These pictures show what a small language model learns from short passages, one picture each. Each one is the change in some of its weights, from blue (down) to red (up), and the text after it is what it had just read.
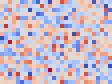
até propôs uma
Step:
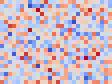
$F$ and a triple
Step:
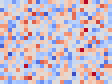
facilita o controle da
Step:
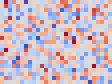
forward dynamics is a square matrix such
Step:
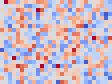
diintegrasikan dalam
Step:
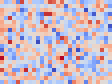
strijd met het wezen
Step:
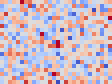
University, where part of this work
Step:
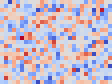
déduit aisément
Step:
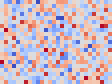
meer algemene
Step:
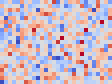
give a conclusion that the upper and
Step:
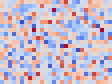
transições de ordem internacional
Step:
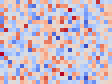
a family member and asking their
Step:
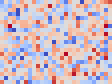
could be the same component.
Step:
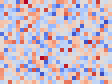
Несмотря на
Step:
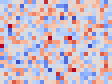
Math. Soc.} {\bf
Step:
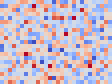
By a normal families argument,
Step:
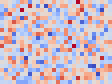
и педагогики
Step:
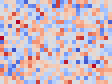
order in $v$. In
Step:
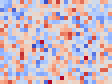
arc seconds if it is
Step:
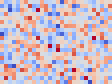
"Academy of Educational
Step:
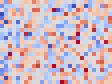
at the ILC:
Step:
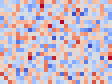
when they are smooth (use
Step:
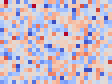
the, exactly solvable,
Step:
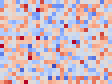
line). The EMP has a
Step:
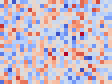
more homogeneous the variety adoption within
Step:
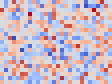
$p=0$ is significantly
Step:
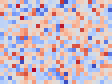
other complex microstructures have been
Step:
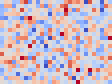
инвестиций с
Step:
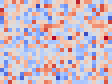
B=\bar{y}$ and
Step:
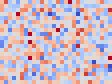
reference dc SQUID
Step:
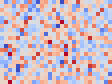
is the real and positive solution of
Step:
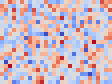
grain boundary $\Gamma$ with
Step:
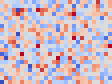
sequence of extensions in which for
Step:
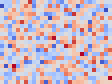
Polanyi Karl.
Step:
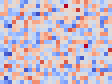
usulini tanlash,
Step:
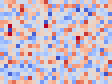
& Курбанов,
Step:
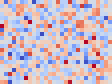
in $Z$ or contains
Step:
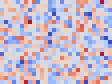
realizó un análisis
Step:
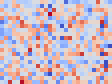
chiqarish to‘xtab
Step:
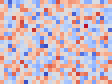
ay nagpapakita
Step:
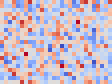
inteligentă a
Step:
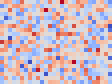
scheduled sum rate divided
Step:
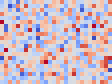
any extracted coefficient is transient and depends
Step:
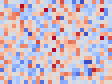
author} \begin{abstract}
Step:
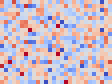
in the rest frame, a
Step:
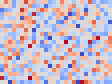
список знайдених
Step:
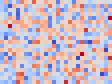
which the algorithm converged to a
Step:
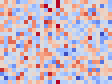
wszystko, co
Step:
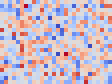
the end of inflation at
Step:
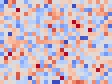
analysis of spectral dynamics to show the
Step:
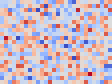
est essentiel. Nous
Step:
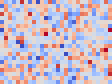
wall potential also depends on these
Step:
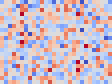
tahlil qilish imkoniyati
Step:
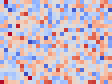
being real, its spectrum contains three
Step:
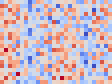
\overbrace{ \hbox{$
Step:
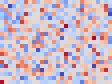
not Lorentz invariant and
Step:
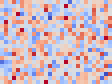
Snell, J.
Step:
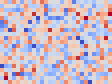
derived from the jet power estimate
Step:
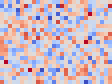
the [OIII] emission line
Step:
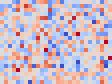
present, Turkish language
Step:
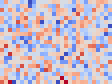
identification of the Hoyle state
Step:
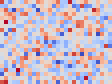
in the Digital Economy
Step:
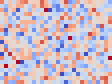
The first of these places
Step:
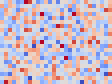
tipo de embalagem
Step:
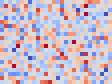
length $|\alpha_n|$)
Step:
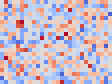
light vector mesons $\omega$
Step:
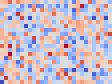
the solution of the nontrivial problem
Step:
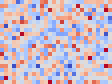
astronomy is developing
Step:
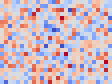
данному вопросу.
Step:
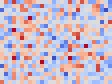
o‘rtasida va
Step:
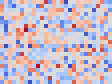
berusia 15 tahun
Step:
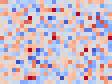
varaqi somsa,
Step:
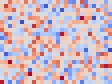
со временем,
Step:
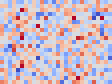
restavratsiya va
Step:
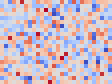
II exponential sums. We employ
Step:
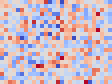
generator The two main features of
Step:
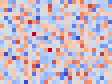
bir necha marta
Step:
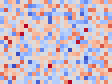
a neighborhood of $y$, then
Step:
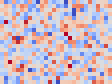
is projective, the above sequence
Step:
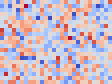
the regularity of solutions in
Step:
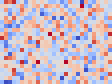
does not overshoot,
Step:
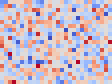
primes modulo $k$ are
